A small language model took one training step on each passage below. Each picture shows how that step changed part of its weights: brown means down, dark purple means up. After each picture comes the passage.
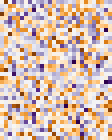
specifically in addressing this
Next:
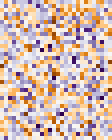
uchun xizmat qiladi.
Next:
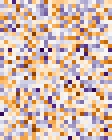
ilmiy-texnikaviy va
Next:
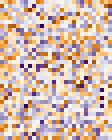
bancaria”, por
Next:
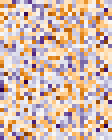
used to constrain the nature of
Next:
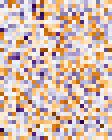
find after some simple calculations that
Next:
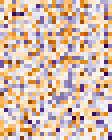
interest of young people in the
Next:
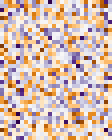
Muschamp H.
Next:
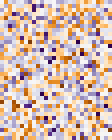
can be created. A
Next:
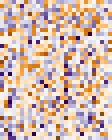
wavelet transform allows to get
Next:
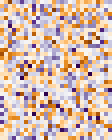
to exhaustion.
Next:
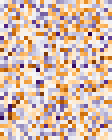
insubsanable en
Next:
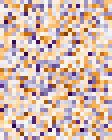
patients' condition, have significantly
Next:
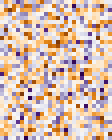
the relevant literature review and the
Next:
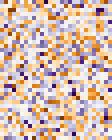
onto the categories in
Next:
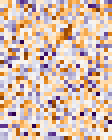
and livelihoods of
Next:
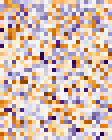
por demostrar que
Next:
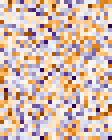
mapped into a free
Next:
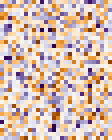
American Economic Review},
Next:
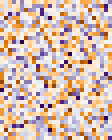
profile of concentrations of
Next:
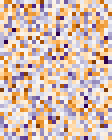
animal welfare.
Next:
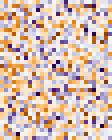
Resultados importantes de
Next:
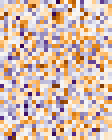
e cuidados com o
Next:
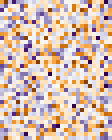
di Pietro
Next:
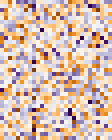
and without marital satisfaction
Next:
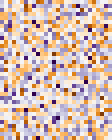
Annex I:
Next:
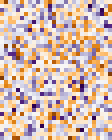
must regularize it using a
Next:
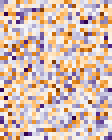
changes in medicinal plant
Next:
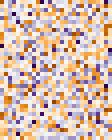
tooth and gels that
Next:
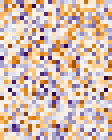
a variety of contexts,
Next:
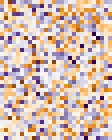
of codon optimization in
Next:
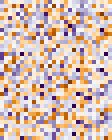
Compartir documentos
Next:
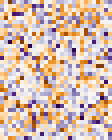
of 8 replications.
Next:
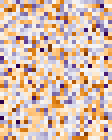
the Bukhara Institute
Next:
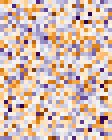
va zamonaviylik. –
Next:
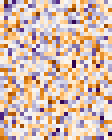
to the subsistence economy
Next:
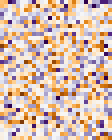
Rigetti hardware
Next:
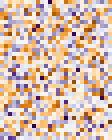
Economy in the Agricultural
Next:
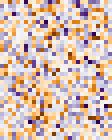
and eventually eliminating
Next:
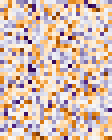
and transport companies represented were
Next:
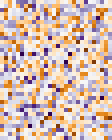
and radio telescope
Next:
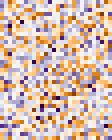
syndrome –
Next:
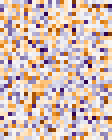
Article: Mahdi
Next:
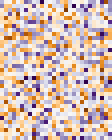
the Achaemenian
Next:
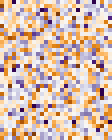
the quadrupole moment of
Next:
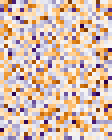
to always-defect.
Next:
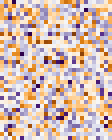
small $q^2$
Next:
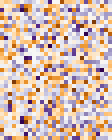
Povabila nas je
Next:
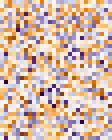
be in the same state.
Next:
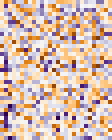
respect to $\gk'$
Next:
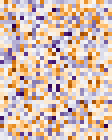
it is either absent or
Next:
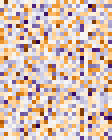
edi. Ammo bu
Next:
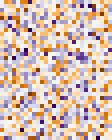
Translation Competence in
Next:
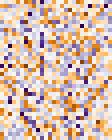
circuit. Using one half
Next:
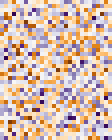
feedback is also effective in the
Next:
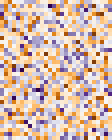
Values of Extracts
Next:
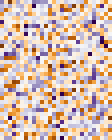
(a) identifying the
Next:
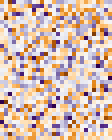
of a word that is most
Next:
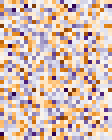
low curvatures.
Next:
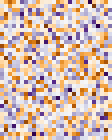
H_0 is when
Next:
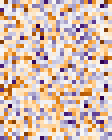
Video related to the
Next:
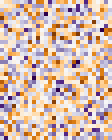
K represents $K_d
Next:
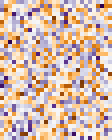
matrix class can achieve overall efficient
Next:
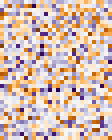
damping $\gamma'
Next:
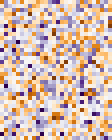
muayyan faoliyat
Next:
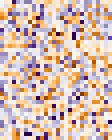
found here since I arrived
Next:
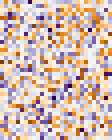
others used lightning shapes
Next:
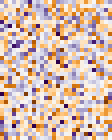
va shodlikka
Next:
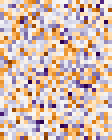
general quantization approach to
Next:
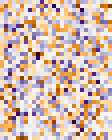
number $a$, and
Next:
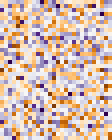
Parenting Parents,
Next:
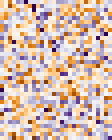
for improving North
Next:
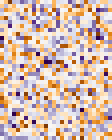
to ART. Among
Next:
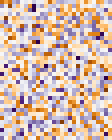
from the unified scheme is
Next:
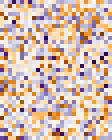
sohalarda tub
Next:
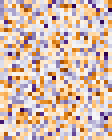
quality and falsification /
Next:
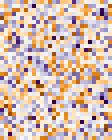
va tavsiflarni
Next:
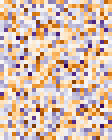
START International -
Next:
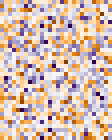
tujuan belajar
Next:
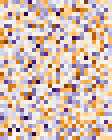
drinking water following appropriate
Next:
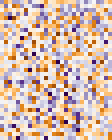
four-fold super cell at
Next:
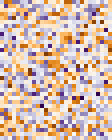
integrated understanding; actionable
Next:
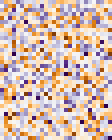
cloud of mist in
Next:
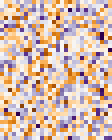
practices in the turnover
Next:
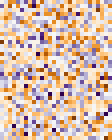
model and in grey for
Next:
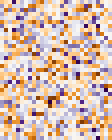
temperature-induced MIT in
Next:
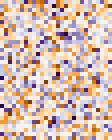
darajasi (U).
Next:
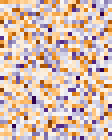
Literature Author:
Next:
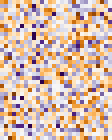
with a target composed of
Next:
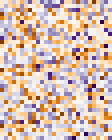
/ Buchanan,
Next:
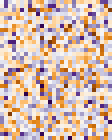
distribution of germanium
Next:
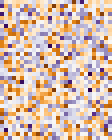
universal health coverage
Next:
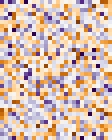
di PTS Secara
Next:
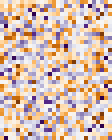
the inverse Debye
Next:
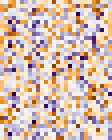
similar to these compilers
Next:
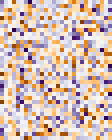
belirgin bir artış
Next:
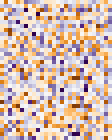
into details. Of
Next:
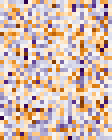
Results for 2018 Universitas
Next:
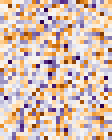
the leaf surface,
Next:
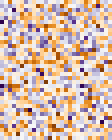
asymptotic expansion; \item
